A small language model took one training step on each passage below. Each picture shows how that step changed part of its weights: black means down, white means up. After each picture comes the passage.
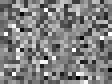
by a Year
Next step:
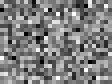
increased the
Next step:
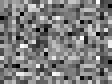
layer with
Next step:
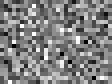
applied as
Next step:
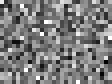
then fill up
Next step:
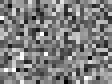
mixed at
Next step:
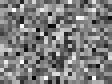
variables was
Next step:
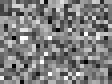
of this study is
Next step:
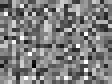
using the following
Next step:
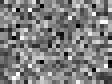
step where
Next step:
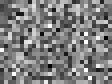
for A =
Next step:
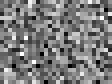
must now
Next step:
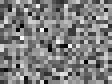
some of those
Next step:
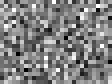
medium at
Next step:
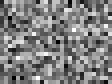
Vista и
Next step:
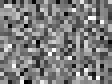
high dimensionality
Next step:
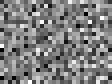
más que
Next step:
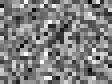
parameters, respectively
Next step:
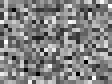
predicting the
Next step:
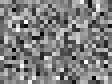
Although the
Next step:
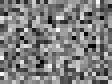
the day of
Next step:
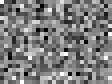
the seed
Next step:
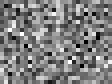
inner product
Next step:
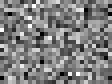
the validity
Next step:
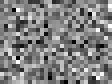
factor of
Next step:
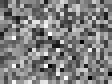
been obtained from
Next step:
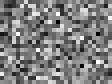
closer than
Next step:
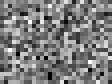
law of the
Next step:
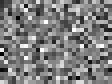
will be shown that
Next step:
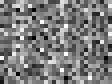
and textual
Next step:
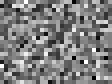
and parameters, the
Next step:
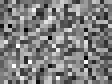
be given by
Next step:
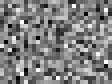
mas, de
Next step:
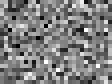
making it
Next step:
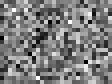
To show that
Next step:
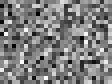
solution was
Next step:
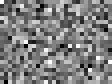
the reflection
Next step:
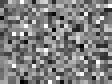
is better,
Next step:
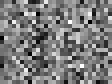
To obtain the
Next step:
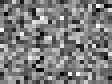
the flame
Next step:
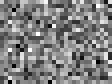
che si
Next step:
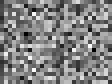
directly from
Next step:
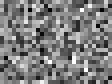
H \times
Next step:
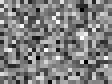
creation of a
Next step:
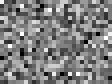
the relationship was
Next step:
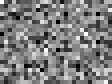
show status
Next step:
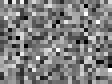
se profilant
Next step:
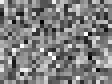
F3 showed
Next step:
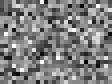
of data. The
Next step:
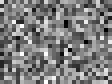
equation we can
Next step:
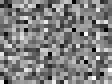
and image
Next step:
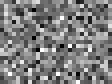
These are
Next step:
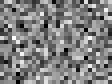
al ser mayor
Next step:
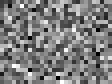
are problems due
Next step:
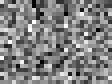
the intensity
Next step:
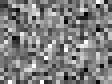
to connect
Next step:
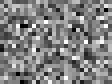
better “to
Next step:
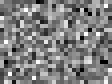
submit the
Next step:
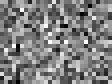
eq 4 in
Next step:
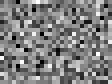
the rank
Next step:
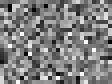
particles are used
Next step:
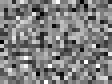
during this
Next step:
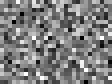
Y. and
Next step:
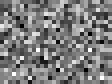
do Ativo
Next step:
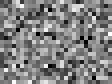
collected from
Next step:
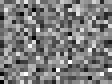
It should be
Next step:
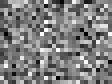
stars, as
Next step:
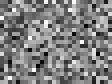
ring alone
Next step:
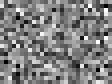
omit their
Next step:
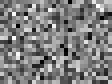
Jehan le
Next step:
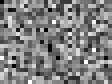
rate of the
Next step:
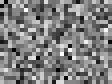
we note that
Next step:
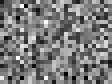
can be made
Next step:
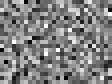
entre 3 o
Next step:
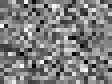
parameter dependence
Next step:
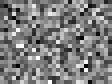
to probe such
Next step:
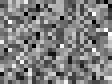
properties has
